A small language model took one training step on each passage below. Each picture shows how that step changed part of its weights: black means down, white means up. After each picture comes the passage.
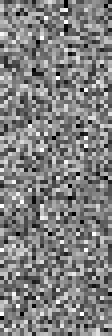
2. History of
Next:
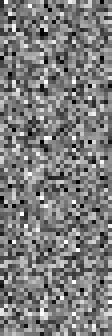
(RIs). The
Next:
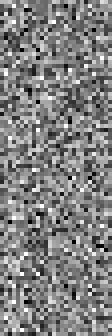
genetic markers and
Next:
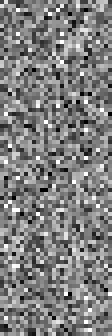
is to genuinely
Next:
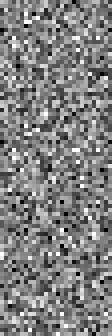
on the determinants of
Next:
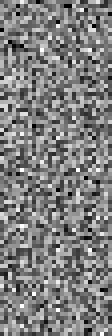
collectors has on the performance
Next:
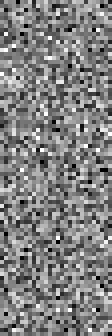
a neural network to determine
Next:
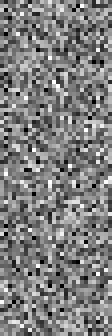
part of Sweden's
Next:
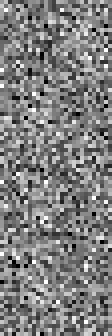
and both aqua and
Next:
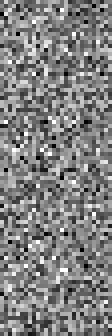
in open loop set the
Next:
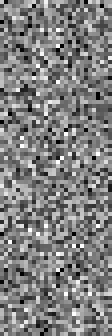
translational gap between
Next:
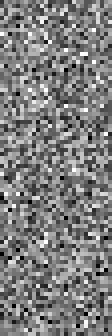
Traditional craft
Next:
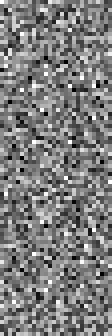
for objectively valuing
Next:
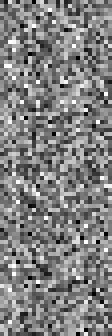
and flexibility to
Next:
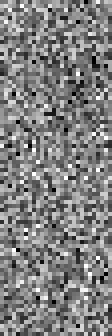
also increasing in the United
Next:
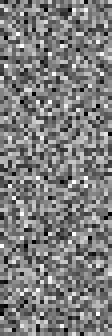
Jacoway reported a
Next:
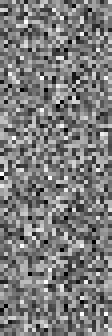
Slope at all
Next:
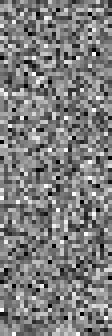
as PTI motor
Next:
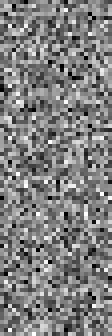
of great wars faces
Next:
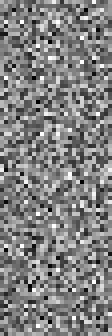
certain degree, our
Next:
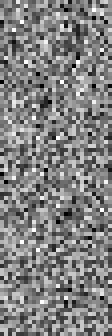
replicating a real
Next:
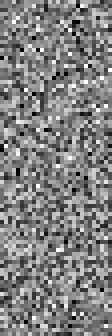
cooled to 0–5
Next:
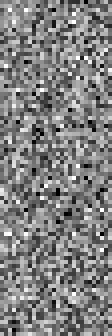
and revisions according to
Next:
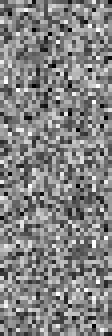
gradient and intercept
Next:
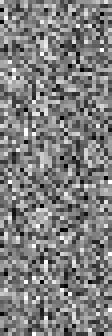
a distribution transformer to
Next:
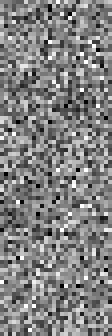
of Medicine at the
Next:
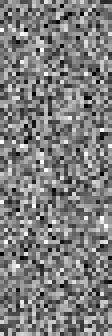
The same can be also implemented
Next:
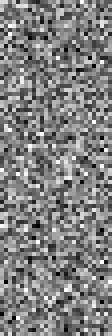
Degree, time,
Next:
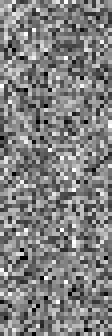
app and completing missions
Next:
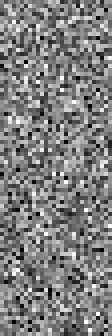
to show the improvement of the
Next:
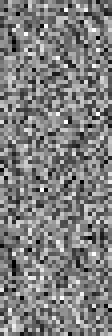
delivering necessary additional
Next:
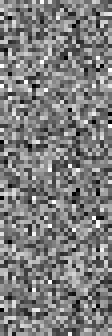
Commons Attribution
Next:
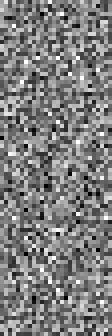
Sustainable Development
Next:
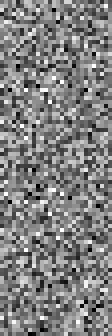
teachers are actively
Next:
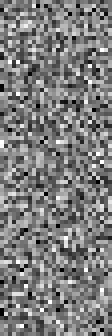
I and Table II. The
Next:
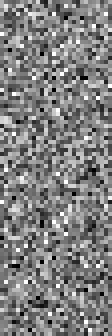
of damage) must
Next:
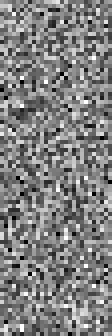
satisfaction with the tools
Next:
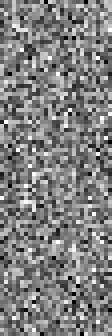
Composite Tubes under
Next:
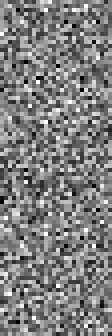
through it. In this case,
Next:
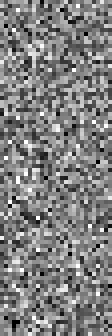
crystalline solid
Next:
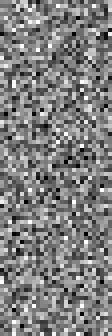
and Methodology The
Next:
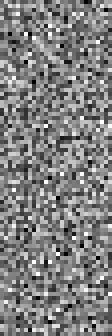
of success in the development of
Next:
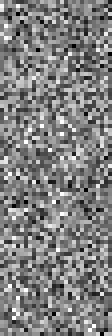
the memory and set as
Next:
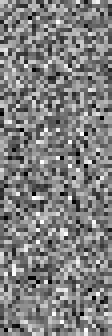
be solved by consensus
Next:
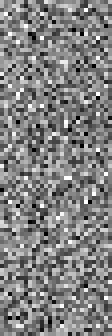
was corrected, as
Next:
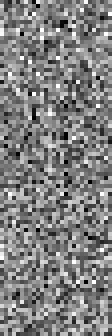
Levels and its
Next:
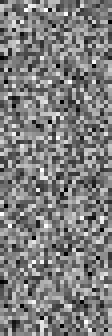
at the same test level.
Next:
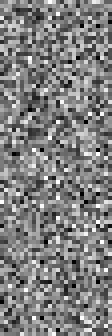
what others are doing and
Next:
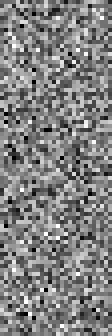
actual data, definite
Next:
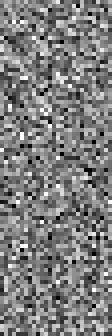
to this deliverable. There
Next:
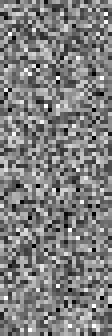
in Rivers state with a
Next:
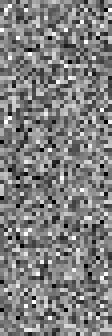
describing the process of entering
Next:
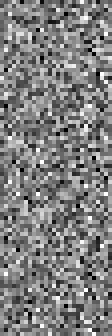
They do not extend to
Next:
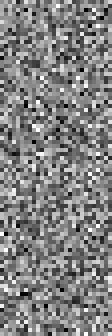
media; vertical
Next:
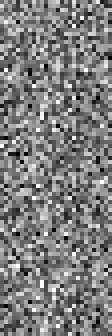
experiment showed that the created
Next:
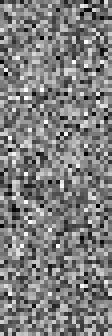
– within its boundary.
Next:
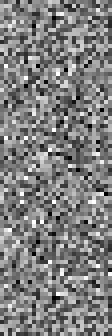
public key and master
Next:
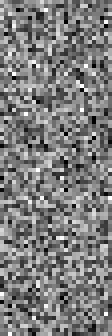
SR-ESMs for
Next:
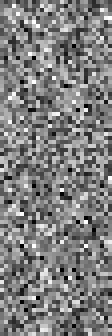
flexibility activation
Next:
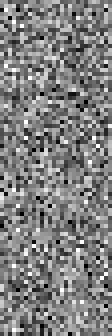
the process of merger the
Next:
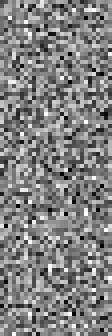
society, various investigating methods
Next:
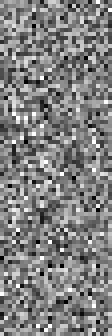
operational deployment, the
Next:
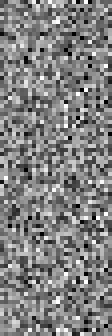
was Soxhleted for
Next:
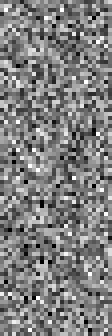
of the things you
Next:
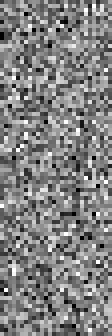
the spike protein,
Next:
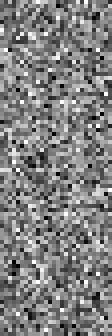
fast food consumption among
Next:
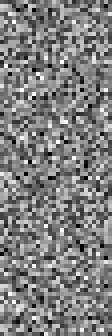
of the method and of all the
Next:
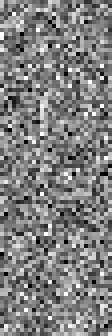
product for mobile
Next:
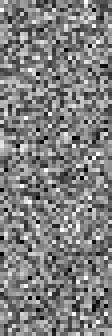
National Core Standards
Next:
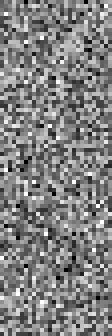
the small testers really
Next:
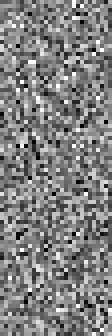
2 IU/L to
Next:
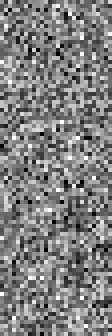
chromosomal and
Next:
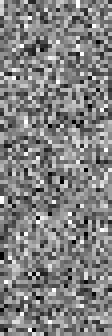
the types of piracy
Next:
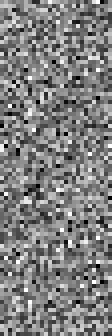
out that co-operative
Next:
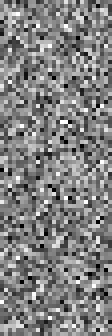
angle calculations during
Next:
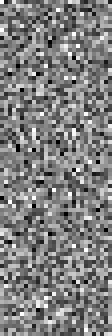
of Technology LUT
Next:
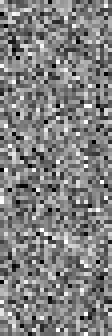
Program are planning an
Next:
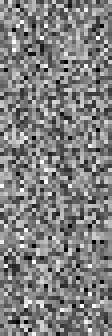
systems under varying operating
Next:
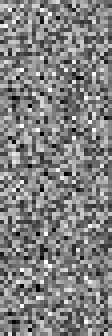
analysis of literature data showed that
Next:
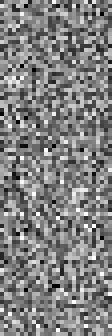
manner as industrial
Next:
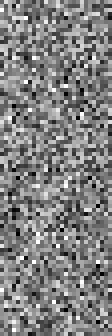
artery is shown by
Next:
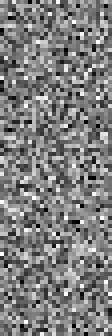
Pannonian Plain –
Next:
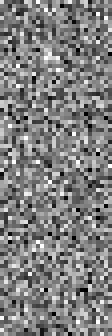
social dimension of the
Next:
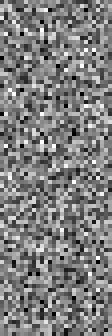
in the T1 groups and from
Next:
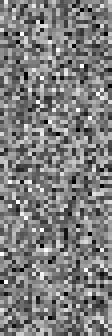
α met the threshold
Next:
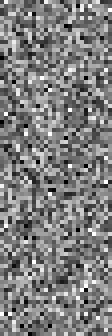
grown continuously even
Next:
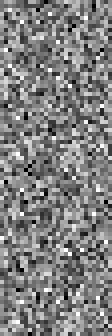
precipitates for
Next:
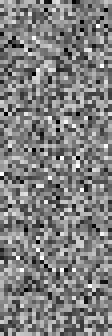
\langle x,
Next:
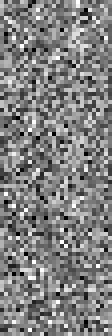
lack of uniform
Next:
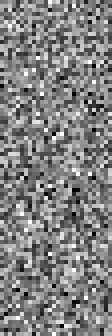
findings demonstrate that
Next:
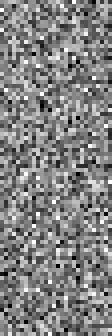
recorded 20 completed
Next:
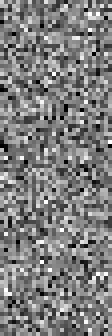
from the Sixth Phase
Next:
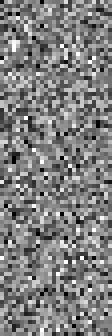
function. The resulting function is
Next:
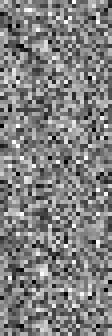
molecular target selection
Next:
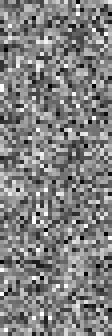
a_i belong to a
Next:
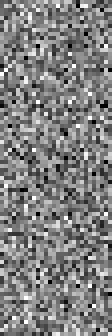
between word embeddings
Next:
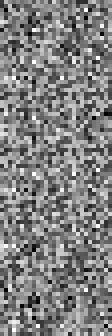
decreases with increasing
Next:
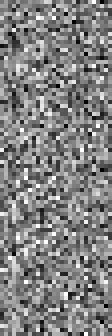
real numbers such that
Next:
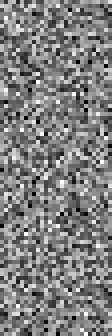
began to live a
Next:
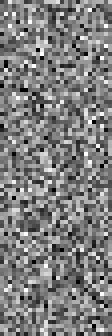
the same topic and subject
